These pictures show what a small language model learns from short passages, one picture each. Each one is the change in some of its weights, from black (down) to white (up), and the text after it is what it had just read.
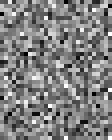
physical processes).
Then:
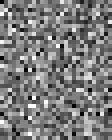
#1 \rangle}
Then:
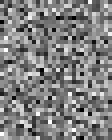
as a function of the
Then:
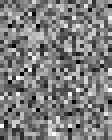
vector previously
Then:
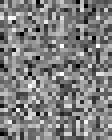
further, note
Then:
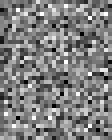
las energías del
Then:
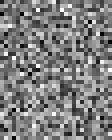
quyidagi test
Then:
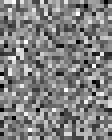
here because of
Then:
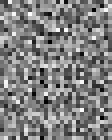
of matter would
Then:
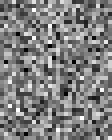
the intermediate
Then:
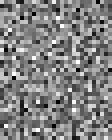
unrelated to the
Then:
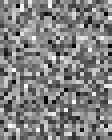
that selects
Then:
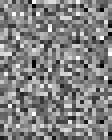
the same driving
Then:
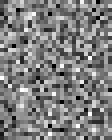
Ren for her
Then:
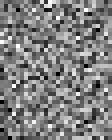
images gives
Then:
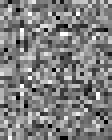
збитків та
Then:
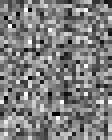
an exponential function by
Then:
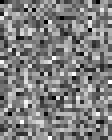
for the split
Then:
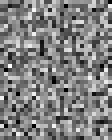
increased by the
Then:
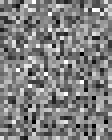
fried tofu
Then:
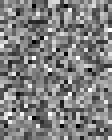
system discussed in
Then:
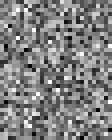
are often based on
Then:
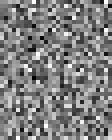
energy of the excited
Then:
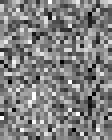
наносам в
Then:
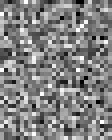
ПЧР (в
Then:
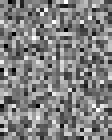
Bu nedenle
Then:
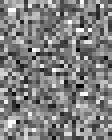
and the USA in
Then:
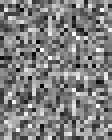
$. If we
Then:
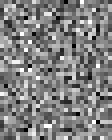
Н. и др.
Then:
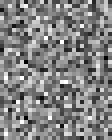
suggests a
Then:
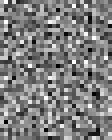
shakllantirish va
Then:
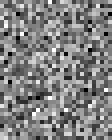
olmaydi ham.
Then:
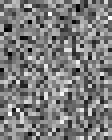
grain is expected to
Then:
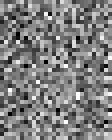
le abilità
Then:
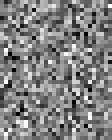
uno en su labor
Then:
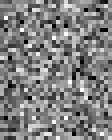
oportunista y
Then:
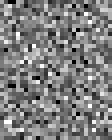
die kulturelle
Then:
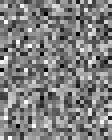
responsible for
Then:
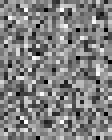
usually possible to
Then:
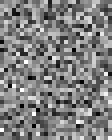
predetermined values
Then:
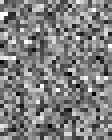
form of nonminimal
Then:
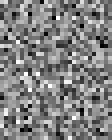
inutilidade da
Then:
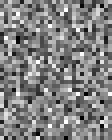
economic system
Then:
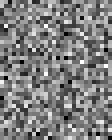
estimator variance
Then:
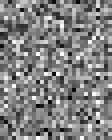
явлений, а
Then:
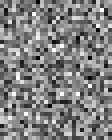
Markov source
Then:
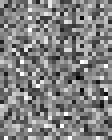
estimate of
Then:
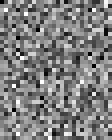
form \begin{equation}
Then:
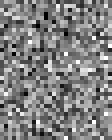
novel notion of
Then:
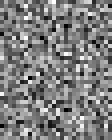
an approximation for the
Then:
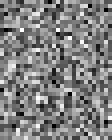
and discussion}
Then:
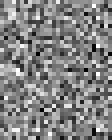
dual symmetric and
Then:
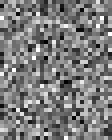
contours calculated
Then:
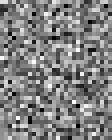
olib kelishini
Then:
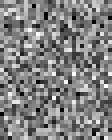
panel indicate the
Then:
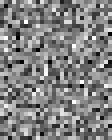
como mediador
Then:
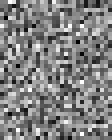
induced by the
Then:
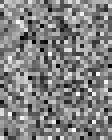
This result was later
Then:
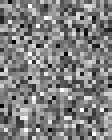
gaz, temir,
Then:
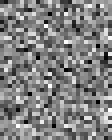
est d'un point
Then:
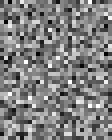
other countries as
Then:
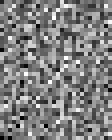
may show a different effect
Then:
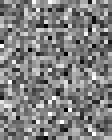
anomaly detection
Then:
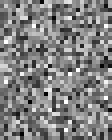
various studies
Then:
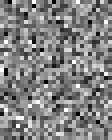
яке має
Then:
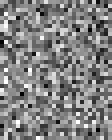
T. Erkinlik
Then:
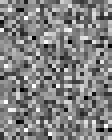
nos processos de
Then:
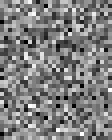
a atividade de
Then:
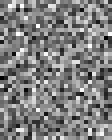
y de conspiración
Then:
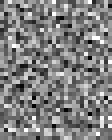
An approach to the
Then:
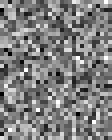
этапах. В
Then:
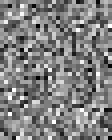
literature. We
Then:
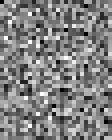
growth factors of
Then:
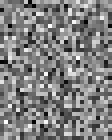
the weighting factor
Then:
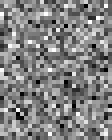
gradient boundary
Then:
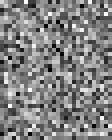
museum and
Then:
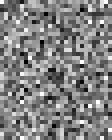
$k$, and all
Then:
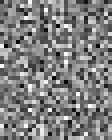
be approximated by
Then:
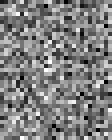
line, and sizes
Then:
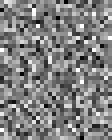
niet in een
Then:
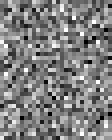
nanopores carry
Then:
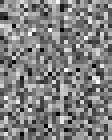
mass tensor in the
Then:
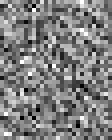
hand. Viable
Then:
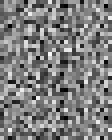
can be calculated from
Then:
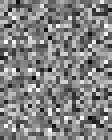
lead to better
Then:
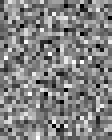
(for $m_H
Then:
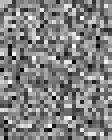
tazyiq va
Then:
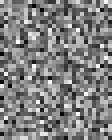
mais eficaz
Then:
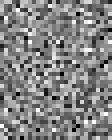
ham qanaqadir
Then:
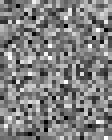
on the spatially
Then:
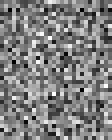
ja schon
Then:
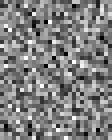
the transmitter
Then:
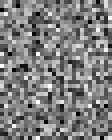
Center, an
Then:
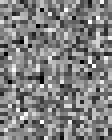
the 1D optical
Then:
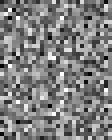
will not consider it in our
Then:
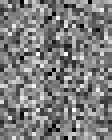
byudjet va
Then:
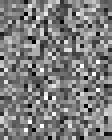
are explicitly
